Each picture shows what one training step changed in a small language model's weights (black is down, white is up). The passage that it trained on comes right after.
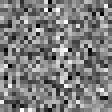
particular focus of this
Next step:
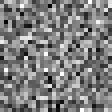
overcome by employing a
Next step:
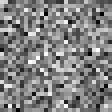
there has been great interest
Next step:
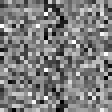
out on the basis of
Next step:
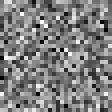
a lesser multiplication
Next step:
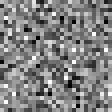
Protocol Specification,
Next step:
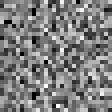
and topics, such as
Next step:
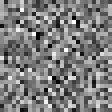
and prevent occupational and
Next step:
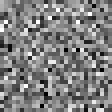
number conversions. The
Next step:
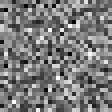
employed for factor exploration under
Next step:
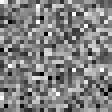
weather from historic
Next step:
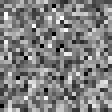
with Mayer's
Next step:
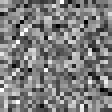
quantification is impeded
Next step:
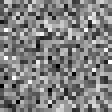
the platform. In the
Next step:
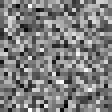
other organisms to identify
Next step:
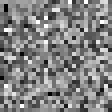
a principal elastic axis
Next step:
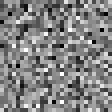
of mathematics instruction.
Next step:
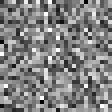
fibers presents a great challenge
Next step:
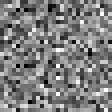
training of managers were scientific
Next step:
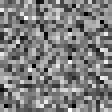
is necessary to accurately
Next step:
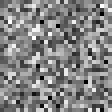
RE3 Security facilities
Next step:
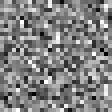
viscoelastic base
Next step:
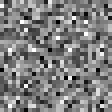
Art Is still present
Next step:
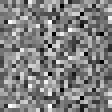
Experimental All the
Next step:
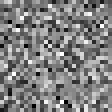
governance compliance to firm
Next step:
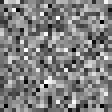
comparatively less attention.
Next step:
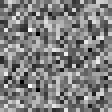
the genetic diversity of
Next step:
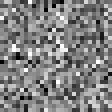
find out the relationship of
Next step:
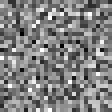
Science. More about his
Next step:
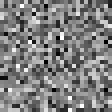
that transmit a very
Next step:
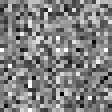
supplying the body with
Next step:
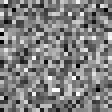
between the Nobel
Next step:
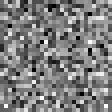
draft of the
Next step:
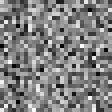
found. Wine has
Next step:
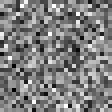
this shear addition operation is
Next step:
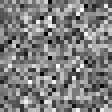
company and the community.
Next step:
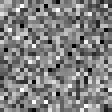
writing that demands critical
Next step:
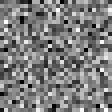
data that would hinder
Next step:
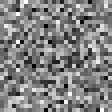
the recovery policy implementation was
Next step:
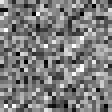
Compiled for:
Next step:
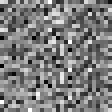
shows clearly that the
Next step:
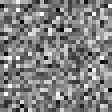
Discussion In this study,
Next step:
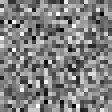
and inhibition have been
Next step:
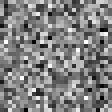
rural life, art,
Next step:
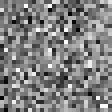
etc.; a fact the
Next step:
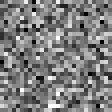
was to first introduce DNA
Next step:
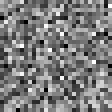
Dutch government and
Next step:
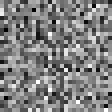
Studies on magnesium
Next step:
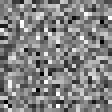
cataract surgery,
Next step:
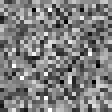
brand values.
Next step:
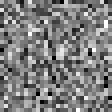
aware of this infection,
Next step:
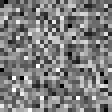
- *Variables
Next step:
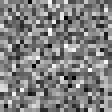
Many features are easier to
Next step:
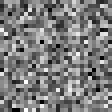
of the article:
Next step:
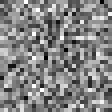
Individual 10 Work
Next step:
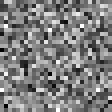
related only to the search
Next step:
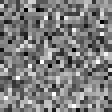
of the most effective behavior
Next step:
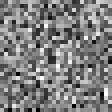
at the beginning of
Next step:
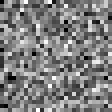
The propeller used
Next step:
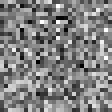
mesh infection, 48
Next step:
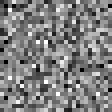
care hospital in North
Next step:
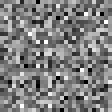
biochemical contents of
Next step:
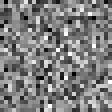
salinity profiles per month
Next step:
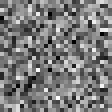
sufficient conditions for instability
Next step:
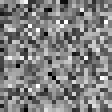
provide a semantics
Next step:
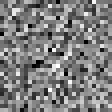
towing tank enable
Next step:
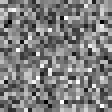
most common strategy.
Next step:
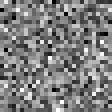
We observed that the optimal
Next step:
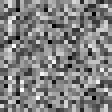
building knowledge knowledge Applying
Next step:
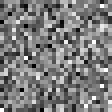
of two thin, yet
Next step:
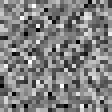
attractive for prospective
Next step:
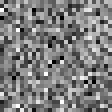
above 68 % and
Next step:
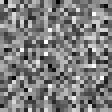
Release owner
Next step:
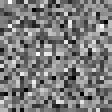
no longer occasion for
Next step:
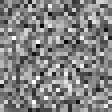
the input waveform.
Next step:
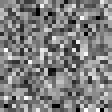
commercial or financial relationships that
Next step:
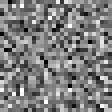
is ready to perform
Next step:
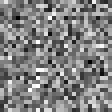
30th May. In
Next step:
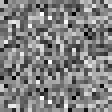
and 9-5 show
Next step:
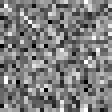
or Daoist
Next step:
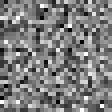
to properly relate with
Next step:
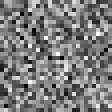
leads to the same
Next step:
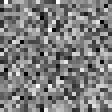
allows you to step back
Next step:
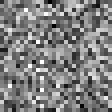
the online version of this
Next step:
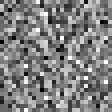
provides a renewed vision
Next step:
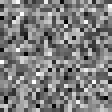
of NiCCF
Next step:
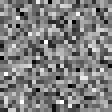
Processing flow chart
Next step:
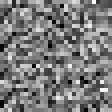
PPP website here:
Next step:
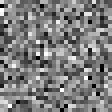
deepening bilateral
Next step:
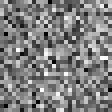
in today's society and
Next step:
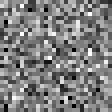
classification systems are used to
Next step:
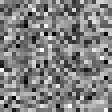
criticize the dominant
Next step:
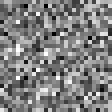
for low reproductive success in
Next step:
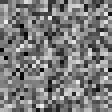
of the project – product
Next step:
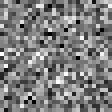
advancement in technology on
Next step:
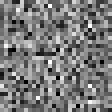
values and range for each
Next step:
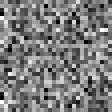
personality and ensures
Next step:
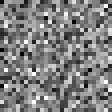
with a job-shop
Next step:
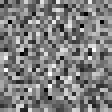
see to produce meaningful
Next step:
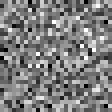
The results of the study
